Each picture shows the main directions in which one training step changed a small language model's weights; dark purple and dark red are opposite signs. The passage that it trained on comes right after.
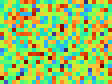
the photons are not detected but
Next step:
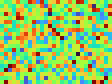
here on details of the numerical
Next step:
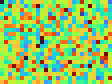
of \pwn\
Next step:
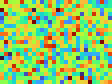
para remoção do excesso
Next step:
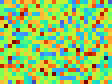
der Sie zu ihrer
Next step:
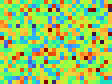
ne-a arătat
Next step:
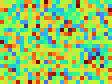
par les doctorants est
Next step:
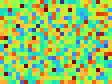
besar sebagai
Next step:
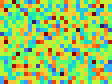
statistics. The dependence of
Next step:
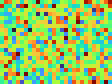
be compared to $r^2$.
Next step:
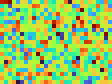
выращенные в
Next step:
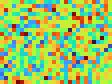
we shall show.\\ In
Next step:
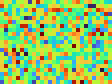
omschreven de
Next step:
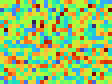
and transverse divergences are
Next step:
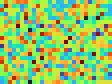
busca por conhecimento
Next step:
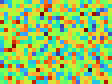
code model, in the
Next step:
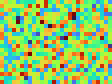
of the DSL framework, a
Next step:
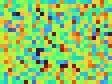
of the diffractive part of
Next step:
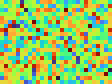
from Poland for the first
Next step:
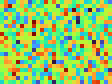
Recalling the second in
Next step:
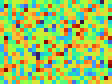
data. After a
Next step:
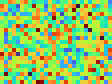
calculation runs from
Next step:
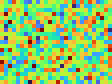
SANTANA, M.
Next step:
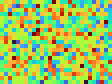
BCs usually used in
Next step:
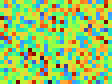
Nókis qalası
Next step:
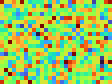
pairing represents a class of
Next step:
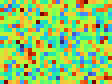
the CLEO,
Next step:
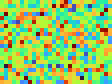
as coefficients of variation for
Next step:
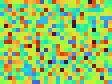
conclusion, we have presented
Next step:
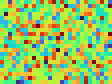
a la vez resisten y
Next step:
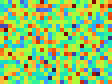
avvalo, qizi
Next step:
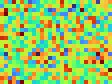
E. Hernández
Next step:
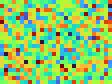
citado en el contexto de
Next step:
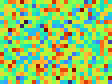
can occur in mild,
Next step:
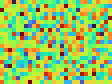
membranes, it is
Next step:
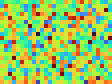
the effect will drop when the
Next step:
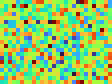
suspension depending on the frequency
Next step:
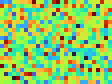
είναι; Μπορεί η
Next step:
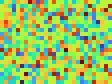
fitness function that evaluates the
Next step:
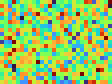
also observe GaN
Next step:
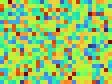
collision induced loss.
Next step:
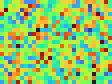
entire volume.) In
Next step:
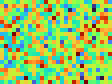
tartibga solishda
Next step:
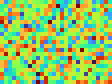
is a hyperlink from one of
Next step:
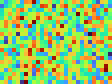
The second case is in deep
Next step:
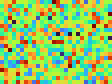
etib qolamiz.
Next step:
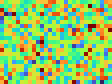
de Ciencias Exactas e
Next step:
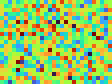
e a realidade das práticas
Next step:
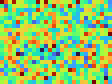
effects [10]. A close
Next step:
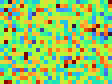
(inkl. DOI)
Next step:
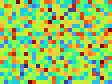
tasvirlash mahoratini
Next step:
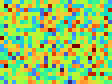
ele deveria ser, é
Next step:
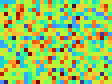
where the lattice QED limit is
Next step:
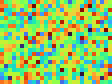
security reduction is a
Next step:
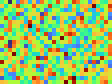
odatda, qadimiy
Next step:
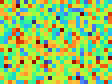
Energy Physics, under
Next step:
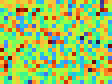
strategies to promote
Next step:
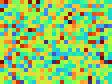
deviates stronger from the experimental
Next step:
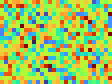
is collected from within the red
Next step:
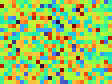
por intoxicação e os
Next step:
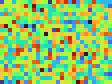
\oursshield & \bf
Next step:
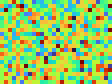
donde se tomaron
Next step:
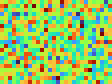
qo'lini shu
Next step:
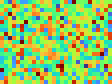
KK gauge fields to
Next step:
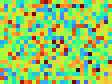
tashbeh qilinadi.
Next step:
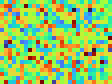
del Derecho Procesal
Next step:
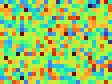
o'simlik turlarining,
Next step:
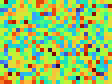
assigned from this table
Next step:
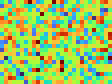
indicate the observed targets in
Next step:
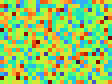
ерда балиқчилар
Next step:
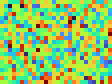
bo'lgan narsa har
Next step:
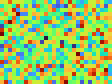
or in the decision to publish
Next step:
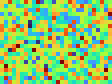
its genotype. We consider here
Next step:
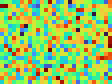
pasayadi [6].
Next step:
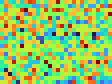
limitations above). We present the
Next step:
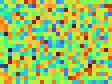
Fock state probabilities by
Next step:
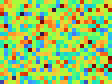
the IIoT), and
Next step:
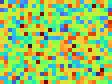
так і в домі
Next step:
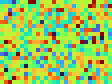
now even at LHC.
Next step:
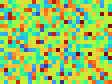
beriladi. U rasm
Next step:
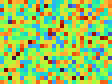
is expected to be somewhere between 6
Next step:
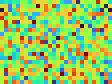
captura ilegal de
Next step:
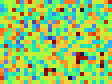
semantically and polarities related
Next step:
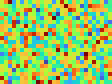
de múltiples
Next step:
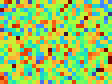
развития были,
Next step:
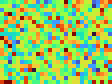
separation is presented up to
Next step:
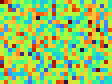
thông tin
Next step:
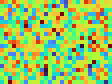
over all the data of Table 1
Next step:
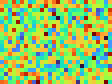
cultural and educational
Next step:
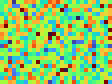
is fixed by the width of
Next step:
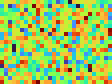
на 40 % более
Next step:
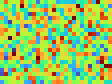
Shaanxi Province
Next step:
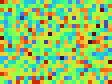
that this number is reduced.
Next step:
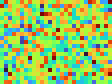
enhanced to an
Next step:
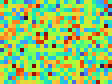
of $\mu$ and $\alpha$,
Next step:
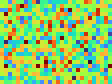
at 15.9 K, for various
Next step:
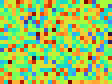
are the six possible degeneration
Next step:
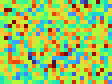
Flight Campaign
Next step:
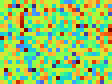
solishtirish shuni
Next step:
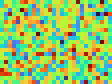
the Fourier transform of the
